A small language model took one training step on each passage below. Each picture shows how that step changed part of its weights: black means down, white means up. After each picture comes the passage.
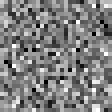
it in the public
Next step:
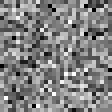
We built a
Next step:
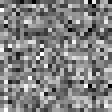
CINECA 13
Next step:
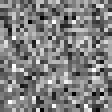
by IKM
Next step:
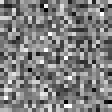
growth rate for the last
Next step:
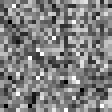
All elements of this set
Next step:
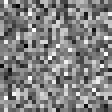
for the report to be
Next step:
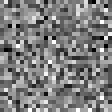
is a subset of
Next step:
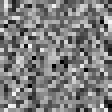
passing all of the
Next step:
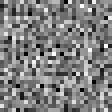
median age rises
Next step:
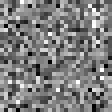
representing a financial
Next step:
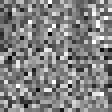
to be explored at
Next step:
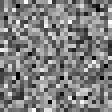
residual and added to
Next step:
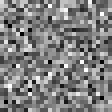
all baselines.
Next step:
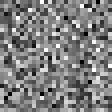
business to be at
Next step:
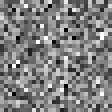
future breakthroughs
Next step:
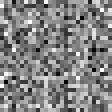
A zoom of
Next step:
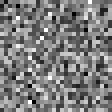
that the quota
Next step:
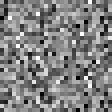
the Fermi
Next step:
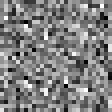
geometrical properties of
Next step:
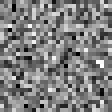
rivers such as
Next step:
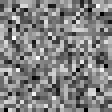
by integrating
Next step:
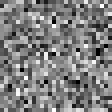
to OLS prior
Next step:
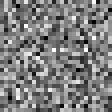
the South and
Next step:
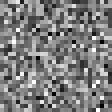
entry site along the
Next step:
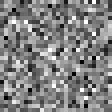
of the Hawking
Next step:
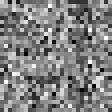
impact of first level design
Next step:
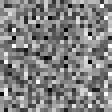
jugular vein
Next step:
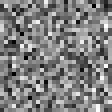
conducted in the absence
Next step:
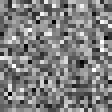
1996, respectively.
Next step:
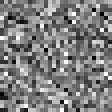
node $i$
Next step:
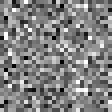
length, and generator
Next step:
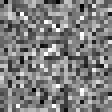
new 3D models for
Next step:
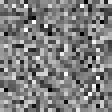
the National Science
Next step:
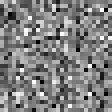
shown for stars whose
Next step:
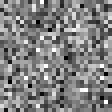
limit ({\it
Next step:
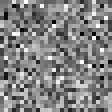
after an overnight
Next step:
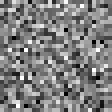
made even sharper
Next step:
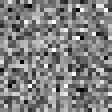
exudation which is
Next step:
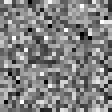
Original Research
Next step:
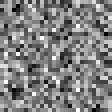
{\it continuum} of
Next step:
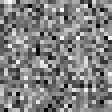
constantly. We
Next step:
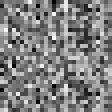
effective tools in the
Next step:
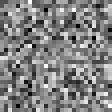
can see that both the
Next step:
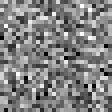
Language (6th
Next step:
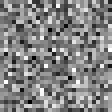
case, the edge states
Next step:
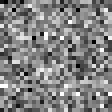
context. The process was
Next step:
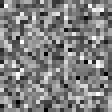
mainly to find out
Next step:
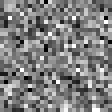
UV. We make
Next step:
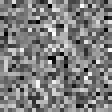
the instructors.
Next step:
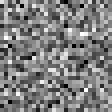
hole candidate
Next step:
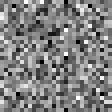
known (except after
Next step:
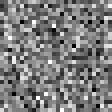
increased further, results are
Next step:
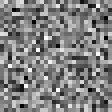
degrade various
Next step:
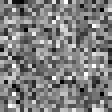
teammates and
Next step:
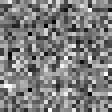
of topics.
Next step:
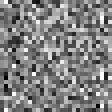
coordination equations and the
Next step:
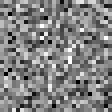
{\bibinfo {journal}
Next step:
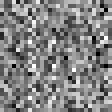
on the detection of
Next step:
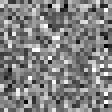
to be expressible
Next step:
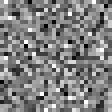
usually very large in
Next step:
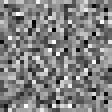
the ordered state
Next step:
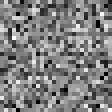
in a sense a
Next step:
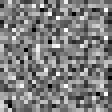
the keyword
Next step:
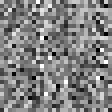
Distribution of
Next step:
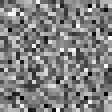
the proposed models about related
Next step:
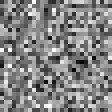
sequence of application of the
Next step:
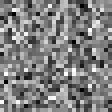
of chemical factor,
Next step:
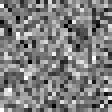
to SME sector.
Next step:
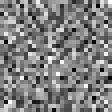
the three species is
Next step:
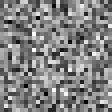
list items,
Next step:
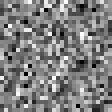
subjected to the
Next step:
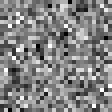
without high systemic
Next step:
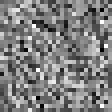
are combined; by
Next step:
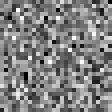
of Figure 2 b shows
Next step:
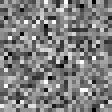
safety violations
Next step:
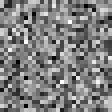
its relationship to the
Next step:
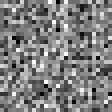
step 2 for each
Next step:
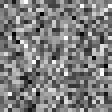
amplitudes, while
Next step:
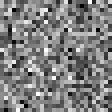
level of ${\cal
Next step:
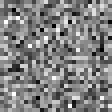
AGN have been measured
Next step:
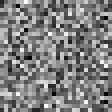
would like to know how
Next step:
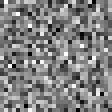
2). Axons
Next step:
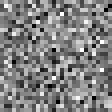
There, the target is
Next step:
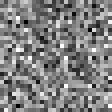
for example $\gamma =
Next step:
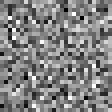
in this way do not
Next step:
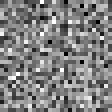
HDR student
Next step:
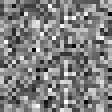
We randomly assign masses
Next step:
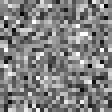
post monsoon period
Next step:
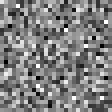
user can choose the
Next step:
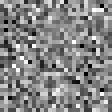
critical look at the
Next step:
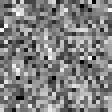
Analysis To
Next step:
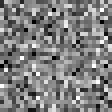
are contracted by
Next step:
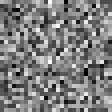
the temporal region
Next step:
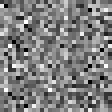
for Social Science
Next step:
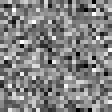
Aini Abd
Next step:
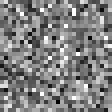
green solid line of
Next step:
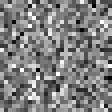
content of the oil are
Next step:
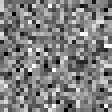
network composed of a
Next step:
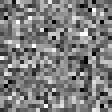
depolarizing channel has
